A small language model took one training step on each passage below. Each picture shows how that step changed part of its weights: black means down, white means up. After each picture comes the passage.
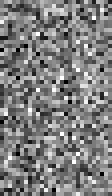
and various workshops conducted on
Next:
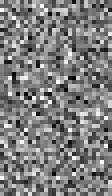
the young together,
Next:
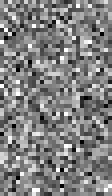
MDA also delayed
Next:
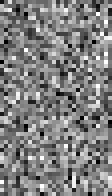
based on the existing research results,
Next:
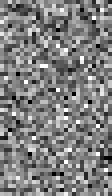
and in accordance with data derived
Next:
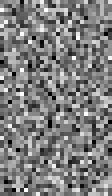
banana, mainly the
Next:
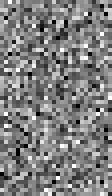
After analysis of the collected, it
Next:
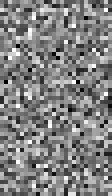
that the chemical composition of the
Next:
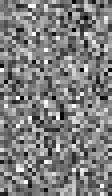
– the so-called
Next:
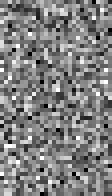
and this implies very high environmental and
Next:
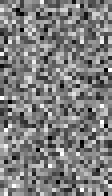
solving problems; and analyze
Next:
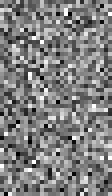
reality merge into one.
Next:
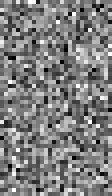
temperature and the humidity plots
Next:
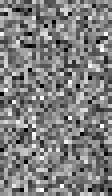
is Fig. 5. Some
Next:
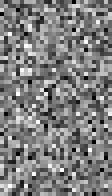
save energy and ensure the
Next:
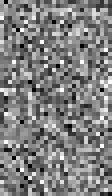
countries have become closer
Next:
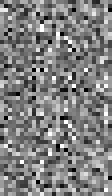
suggesting that the active
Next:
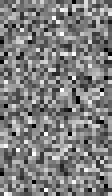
paintings, exemplified
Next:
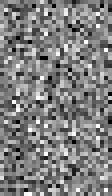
examine the problem of implementing
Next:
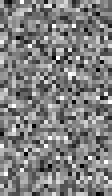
student socio-emotional development
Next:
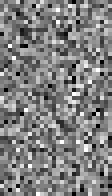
acceptance of influenza
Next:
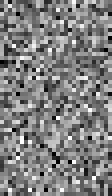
educators wield a significant influence in
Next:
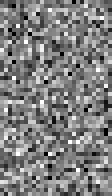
trust towards local authorities and
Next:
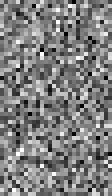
acquisition of knowledge.
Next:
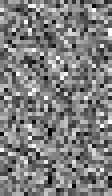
in the argument may not
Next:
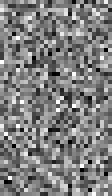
performance, life expectancy,
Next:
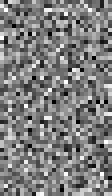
discuss how AtLAST allows
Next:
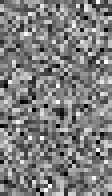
for open data we still have to
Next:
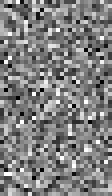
always searching for novel
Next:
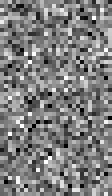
and thinking to engage people,
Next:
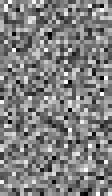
Industrial debris,
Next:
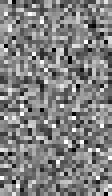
A web-based time management system was
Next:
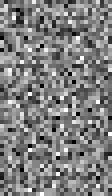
traditional disentanglement
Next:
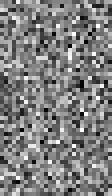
of plagiarism:
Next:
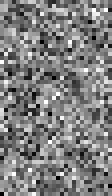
policy makers and general public).
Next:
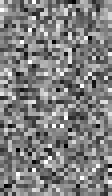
2018, and returning to
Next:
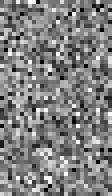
temperature and RH conditions of 85 to
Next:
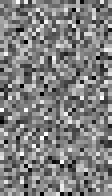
exclude one another as countries
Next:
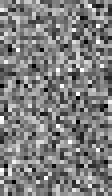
of subject mismatch among teachers
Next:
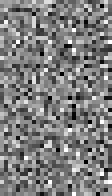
Thermal Analysis of
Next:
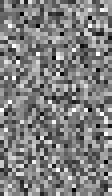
of Canadian astronomers
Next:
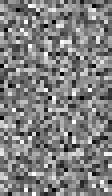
in the TreeTalker
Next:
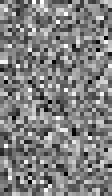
respondents were asked to
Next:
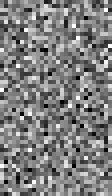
that can be divided into two major
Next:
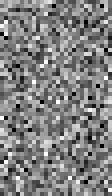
The area inside the black line
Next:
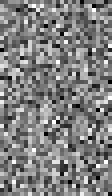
induction samples collected from different time
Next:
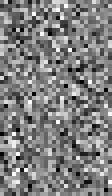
wordplay (pun) from
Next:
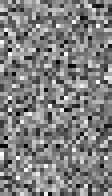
of isotropic material.
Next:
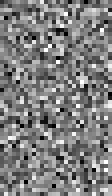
context to sup- port and
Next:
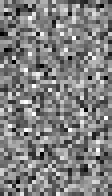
analysis, lifetime analysis, decision
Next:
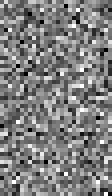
We then developed a computational system to
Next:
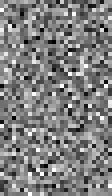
populations, particularly in regions
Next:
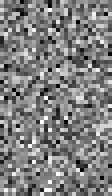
turbidity and medium
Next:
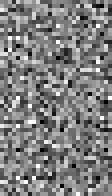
of cointegration analysis that we need
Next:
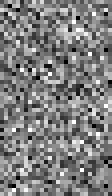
architecture is to
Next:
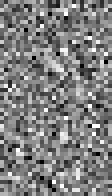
its causes, results and solutions
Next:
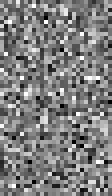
non-contact gestures:
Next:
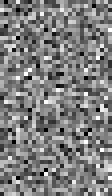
can accurately depict the
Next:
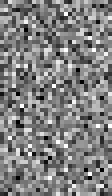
are solutions to the classic
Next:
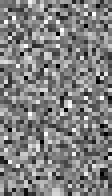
antecedents: Theory of
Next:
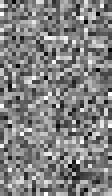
far from accepting economic activity as
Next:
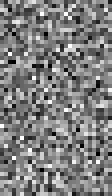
they cause areas of decalcification on
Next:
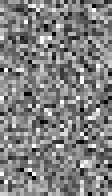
in this manuscript.
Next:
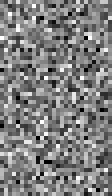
> 0$. Then the set
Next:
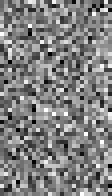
same time. [1] proposes to
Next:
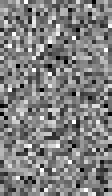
In addition to its usefulness, one
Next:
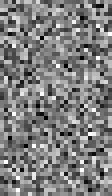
of criteria. An alternative
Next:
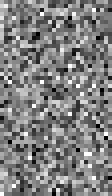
European and national regulatory framework
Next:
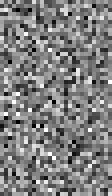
is often seen as a personal
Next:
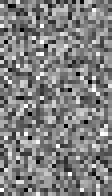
customers. There is also currently
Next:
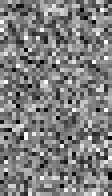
and power of AI in educational process
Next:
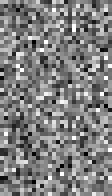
on the bond length and
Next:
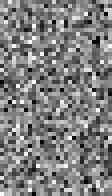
Absent Evidence of
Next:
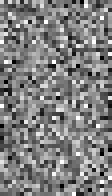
a language works may not necessarily
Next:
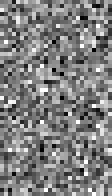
of Peshawar, with a
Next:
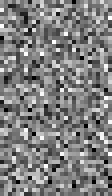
morning than in the early
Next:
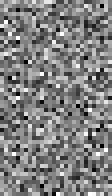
The systematic literature review focuses on
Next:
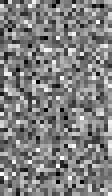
yield risk High sensitivity
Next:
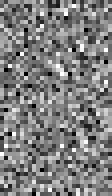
its modules, which can be
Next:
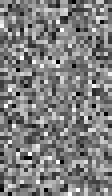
ruled out with reasonable
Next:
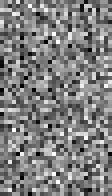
flow during the in-depth
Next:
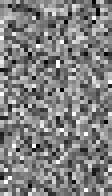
and global? *Limnology
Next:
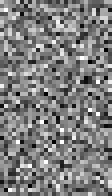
zone for British
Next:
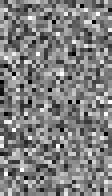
researchers today claim that
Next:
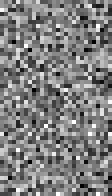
of the work are appropriately
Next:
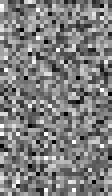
survival, particularly in the
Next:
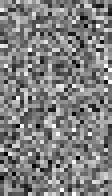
of research-related articles on
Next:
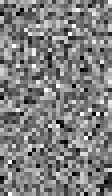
Schwartz SR.
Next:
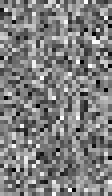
framework is mobile, widely
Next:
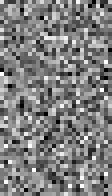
fishers, and restoring
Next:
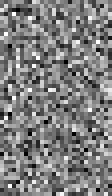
was subjected to statistical analysis using
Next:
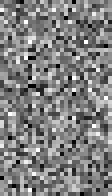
roots¹³. In this
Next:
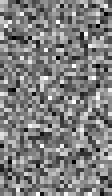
with an amorphous structure which
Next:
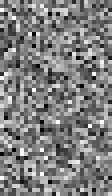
the updated Delone and
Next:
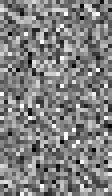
designed office building in
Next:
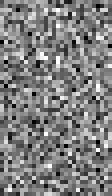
market data adding thus a
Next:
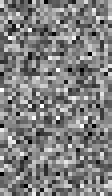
kola). From the result it
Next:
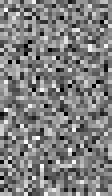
United States' National
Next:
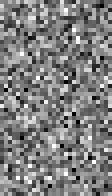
both countries and are conducive to peace
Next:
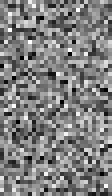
umbilical cord compression
